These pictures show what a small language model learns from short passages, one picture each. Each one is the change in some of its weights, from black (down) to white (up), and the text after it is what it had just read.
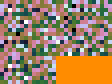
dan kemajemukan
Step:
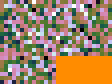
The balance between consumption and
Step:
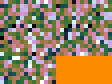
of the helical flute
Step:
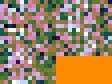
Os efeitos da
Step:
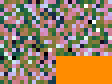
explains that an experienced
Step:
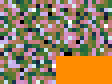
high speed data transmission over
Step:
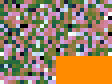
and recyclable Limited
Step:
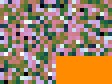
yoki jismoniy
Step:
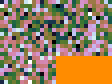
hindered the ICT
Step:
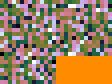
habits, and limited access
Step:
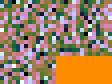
do moçambique,
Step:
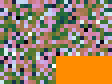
methods to stay in
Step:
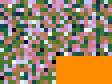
and Public Kindergartens
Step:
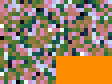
thickness of the whole
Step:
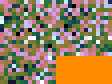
data primer dan data
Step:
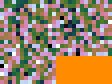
A combination of desk studies
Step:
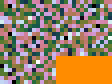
to be the boring old
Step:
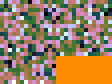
two aspects – knowledge of
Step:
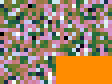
estimator and the last section
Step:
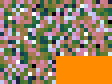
hacer técnicas y
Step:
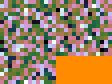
the results of analysis for the
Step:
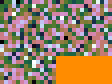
lesions, diffuse
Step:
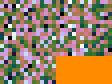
to promote our project’s
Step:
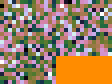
assess and address the road safety
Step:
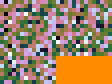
being inadequate to
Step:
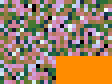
precisão diagnóstica
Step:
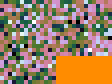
inglês *the
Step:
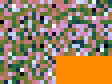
extraction; and 2)
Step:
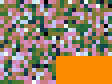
guidance from parents;
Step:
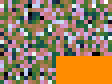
ta'lim sifatini
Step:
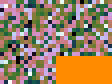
in their numerical values
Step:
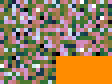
за допомогою
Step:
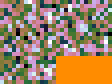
to identify species for each
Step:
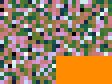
to fit the shift data
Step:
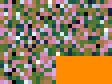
about the importance of releasing
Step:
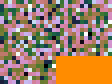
am Samstag . .
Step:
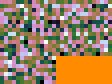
spending categories were studied to
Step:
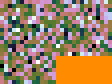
persistence of the
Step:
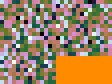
the model can be predicted
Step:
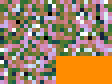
Registration This protocol was
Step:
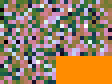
that affect the stability of the
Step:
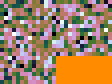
formal and informal brand
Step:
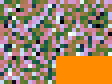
and critiquing.
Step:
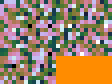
of Mask During
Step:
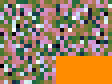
the fins will cause the
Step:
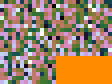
va saralash
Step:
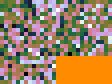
mirar el futuro
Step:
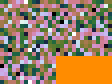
proyecto. Su trabajo
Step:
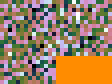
likes) while the
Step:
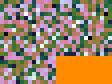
respective Panel
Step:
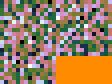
defects when multiple flow
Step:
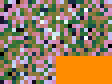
in dit verband, is
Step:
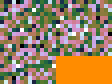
genetic variation and
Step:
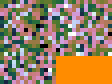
and for others it's
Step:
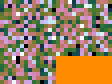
gas are needed to get a
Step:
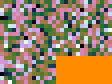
iste'mol qilish
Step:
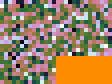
fertile or potentially
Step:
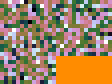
faoliyatining maqsadi umumiy
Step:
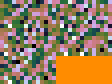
maximum softmax
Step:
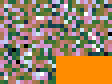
no caso, é o mesmo
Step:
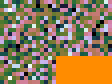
aan evenwichtigheid
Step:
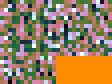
of vital biological importance
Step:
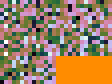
in the GDPR
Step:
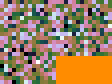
his diverse interactions with the
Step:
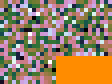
spoken words from the
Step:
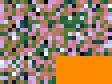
provided with two embedment
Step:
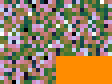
positive relation between adjustment
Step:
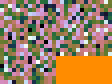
hurt for the purpose of
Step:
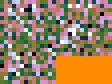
with different learning needs.
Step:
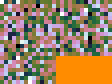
China will launch the
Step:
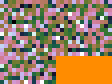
пуфаги ва
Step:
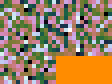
традиційного очного
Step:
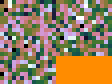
en presencia de agua
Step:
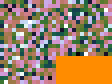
Organisational Justice
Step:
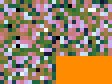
the Family:
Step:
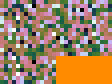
the preventive measures and
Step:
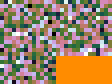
Group and Control
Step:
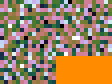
strongly agreed.
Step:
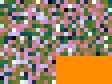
and wind to obtain DC
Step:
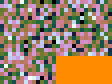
Arquitetura Corporativa
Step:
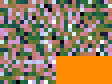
unless the applicant is
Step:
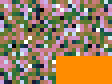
xalqaro raqamli integratsiya -
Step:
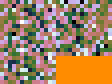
equilibrio entre la
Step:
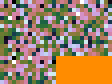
oil and omega-3
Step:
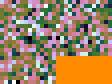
the outcomes. Milind
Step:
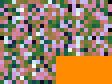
the evidence-based planning,
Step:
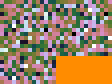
na Złotej
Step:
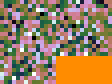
that Azzi was
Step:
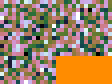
of aligning trees will
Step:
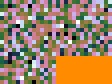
bosib o'tish,
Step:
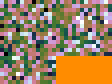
Esistono, come
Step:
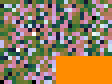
significant differences in the mean
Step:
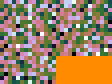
в трудностях
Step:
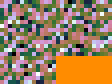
de convertir al libre
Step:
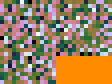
the variation in the
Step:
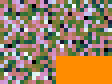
Abstract Reversed phase
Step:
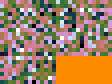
dinámicas de poder
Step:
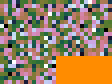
as in (f), but
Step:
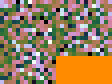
the same, especially in
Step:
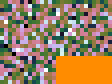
Table 3 are based on an
